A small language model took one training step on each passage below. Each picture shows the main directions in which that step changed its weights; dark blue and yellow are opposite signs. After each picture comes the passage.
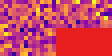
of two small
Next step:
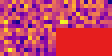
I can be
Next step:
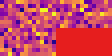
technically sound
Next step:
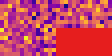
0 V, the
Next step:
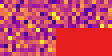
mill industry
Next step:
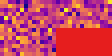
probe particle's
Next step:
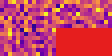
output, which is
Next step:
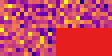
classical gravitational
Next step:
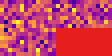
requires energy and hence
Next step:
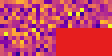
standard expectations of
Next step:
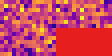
it is generally
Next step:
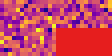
can provide cross section
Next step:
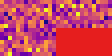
to those of
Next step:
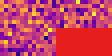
The Fig. 1
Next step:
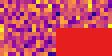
that in the constant
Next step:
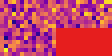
students' connection
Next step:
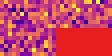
directly experienced
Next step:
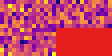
opportunities to
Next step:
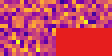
adapted to
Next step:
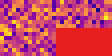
and are used at
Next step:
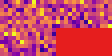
consisting of a
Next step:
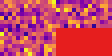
acid solutions.
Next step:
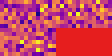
change of the
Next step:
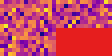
to improve network
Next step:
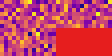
a short account of
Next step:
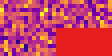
of ancient
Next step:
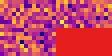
height and
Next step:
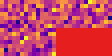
(SM), the
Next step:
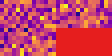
reached its
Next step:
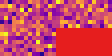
severity on carbon
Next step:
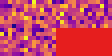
K, with a
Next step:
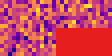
of doping
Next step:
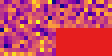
The conductance
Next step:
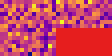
in the very
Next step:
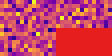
power indices
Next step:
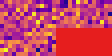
the published
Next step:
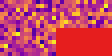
the research community as
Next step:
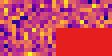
are identical with
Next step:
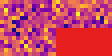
are slightly but
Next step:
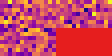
spin Hall
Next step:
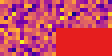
exposed at higher
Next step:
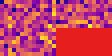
carried by the bound
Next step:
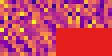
proportionality to
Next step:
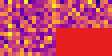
usage, and
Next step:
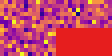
sheets separated
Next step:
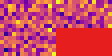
focus on the calculation
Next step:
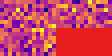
its effectiveness and
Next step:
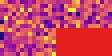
necessity for
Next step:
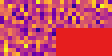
theoretical analysis these factors
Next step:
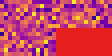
the other three
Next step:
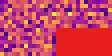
who 'used
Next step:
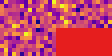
Thus, the paper
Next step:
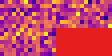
specific seizure
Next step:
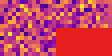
duration and
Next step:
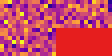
offset between the
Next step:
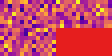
challenge to
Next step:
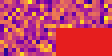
a projective
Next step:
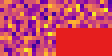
can accurately
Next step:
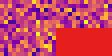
and $N$
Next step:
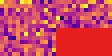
species. The
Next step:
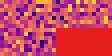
the experiments we conducted
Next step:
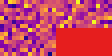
variables represent the
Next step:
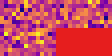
regular monitoring is
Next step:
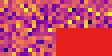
yields and short
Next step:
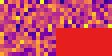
levels in this study
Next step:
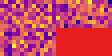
section, we will
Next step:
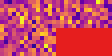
interview carried out
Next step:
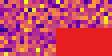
These two main components
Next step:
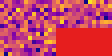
and a strategy
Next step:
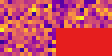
on the critical
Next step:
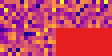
containing hand
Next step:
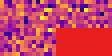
Indian diet
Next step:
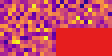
in complement
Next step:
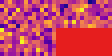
and natural forest
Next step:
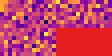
The distributions are well
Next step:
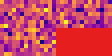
to be moved
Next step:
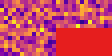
and treating
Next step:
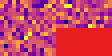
last fact is
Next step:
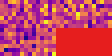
way of proving
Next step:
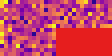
a curator in
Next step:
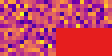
development we obtain only
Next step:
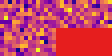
fermions. An
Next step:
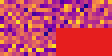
employing the
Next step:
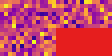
sow have
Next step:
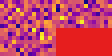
and inserting
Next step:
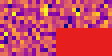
large amount of
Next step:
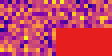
Spain to
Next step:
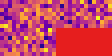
of India :
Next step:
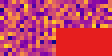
is termed a
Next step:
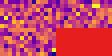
coupling. As the
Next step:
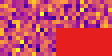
declare in
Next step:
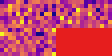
constraint. The
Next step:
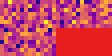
due to water
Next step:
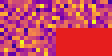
the end of the
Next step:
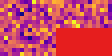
does not impose
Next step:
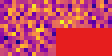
in MeV
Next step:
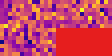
(a) and
